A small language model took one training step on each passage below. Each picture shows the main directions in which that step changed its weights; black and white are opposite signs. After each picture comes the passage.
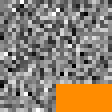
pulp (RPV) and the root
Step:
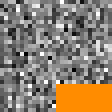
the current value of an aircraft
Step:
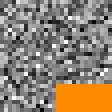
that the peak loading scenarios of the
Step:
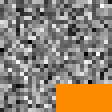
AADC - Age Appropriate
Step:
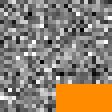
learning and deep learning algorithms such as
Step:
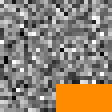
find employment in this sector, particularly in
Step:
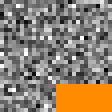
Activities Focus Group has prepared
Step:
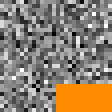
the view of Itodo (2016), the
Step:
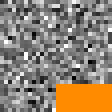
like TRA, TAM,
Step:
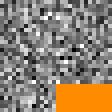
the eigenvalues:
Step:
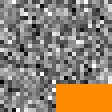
a whole fleet of one-section
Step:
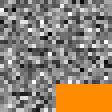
in principles in the marriage system.
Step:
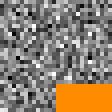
bottom of the slope on which the barrow
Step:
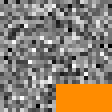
the European Commission’s impact assessment system
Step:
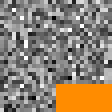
introduced the concept of combination of cryptography
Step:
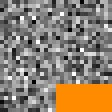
response of the laminates, Figures 8
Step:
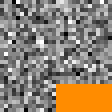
is focus on nitrogen recovery optimization from BW
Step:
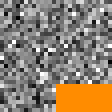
45 hypothyroidism: 34
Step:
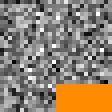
publicly on the World Wide Web
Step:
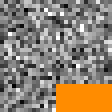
0, \quad x \in
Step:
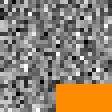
spirit, creating the profile of an original
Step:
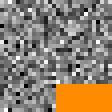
per share, on the other hand, has
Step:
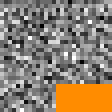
educational programming tool that offers a broader range of
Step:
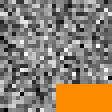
the global things of the story.
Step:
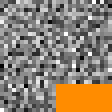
that the survival curves differ between days 15 and
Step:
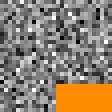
contributions This work was produced through collaboration between all
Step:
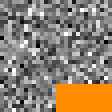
of the marble industry. It is therefore
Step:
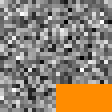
that the 3% CMC solution not only
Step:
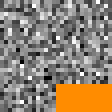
or meal modification strategies [7].
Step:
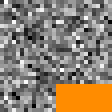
"rel_path" text,
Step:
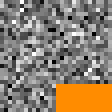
Θ stands for the contact angle and
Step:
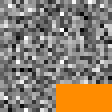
\in x$. As seen in Definition
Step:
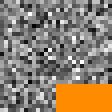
culture. Further consideration of the relationship between language
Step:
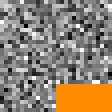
the previous classification (ML), illustrating
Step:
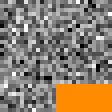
Thus the oxidation of cyclopentanol is
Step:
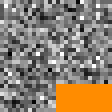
shows graphically whether the material from which a
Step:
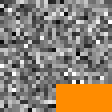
Global Positioning System HCMR
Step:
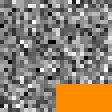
Since our interest is focussed on
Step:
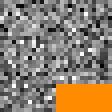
stage of its development (A.
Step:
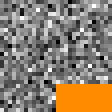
remains uncommon. They should not be
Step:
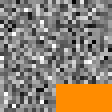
of stable, peaceful and
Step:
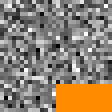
angle tests on sand have been carried out with
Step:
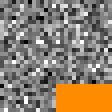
maximizing the expected payoff for the
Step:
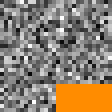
goat dung + 50%
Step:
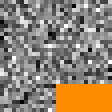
the resulting time series of OSC data will
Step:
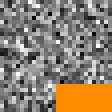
the vase paintings are not limited
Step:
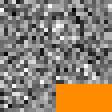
the electron and the photon.
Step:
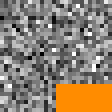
MRTK XR Rig was
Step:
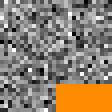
devices. References: 1.
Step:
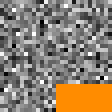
to create value through the experiment. -
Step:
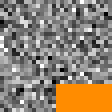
the distribution of governmental and public positions within
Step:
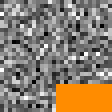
genres. The system also provides additional information
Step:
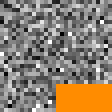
given to a sample of Spanish students, we
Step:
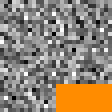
the climate could cause problems with devastating
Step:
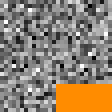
surface temperature trends (K over period)
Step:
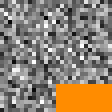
and why we suggest using the latter. The
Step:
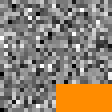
of advisors to promote the use of
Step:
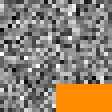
to allow arthrodesis of the
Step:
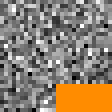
0,05% could reduce viral load
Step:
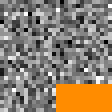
used to further isolate the influence of individual
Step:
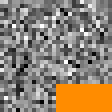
of the host institution as much as topic and
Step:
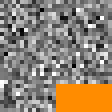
dipole and the ground plane of the
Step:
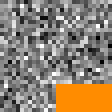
product, factors including skin irritation,
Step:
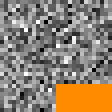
In conclusion, 39.17% of respondents
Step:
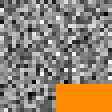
on the current configuration of the cold side of
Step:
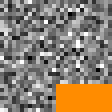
diabetes among internal medicine residents in
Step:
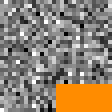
this parameter generally defines the migration capacities of
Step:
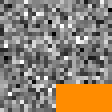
are identified. Future research is important in
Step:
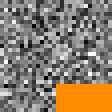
staff collecting these policies and actions,
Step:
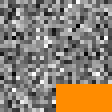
29.9 p value for heterogeneity
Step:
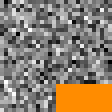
The implications are rudimentary, but
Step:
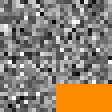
Caatinga in the State of
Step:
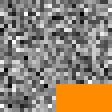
'perfect storm'. Robust
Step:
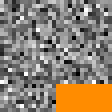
literature after the fall of the fifty
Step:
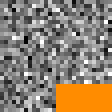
it is relatively (or completely)
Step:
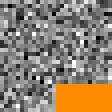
These crystals were grown by slow
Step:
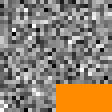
effects. At 1550 nm, these
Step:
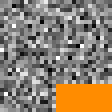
in saturated picric acid for 15
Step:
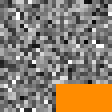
various culture. Sasirangan fabric
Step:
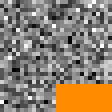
am also profoundly thankful to
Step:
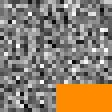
computer application. The hypothesis will be tested using
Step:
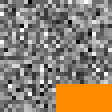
Segment Based on a Multilevel
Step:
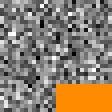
to regulate menstruation and
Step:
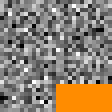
5/1000. Intensity threshold at
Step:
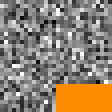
and other kinds of negative situations can turn
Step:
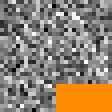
the present oil and it seems that the American
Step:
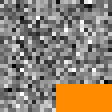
Nowy Sacz Business School,
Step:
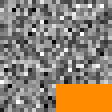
rate of the best classifier,
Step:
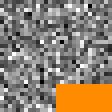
with the WEF, a good improvement of
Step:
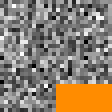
technique, fatigue, and overtraining
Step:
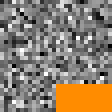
subject has a syllabus that
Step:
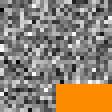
that guides data collection and data sharing
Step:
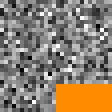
labour to supplement demographics that
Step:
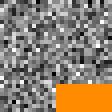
established processes 276 21.61 % use
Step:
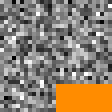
Networks Use Case / Domain
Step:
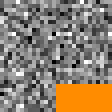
when the simulations need to take place near critical
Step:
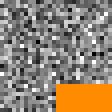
Information Retrieval (ISMIR
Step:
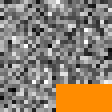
validation exercise will also achieve higher grades.
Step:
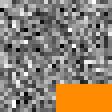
can be used to establish the presence of primary
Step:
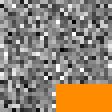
economic growth through IT sector both inside as
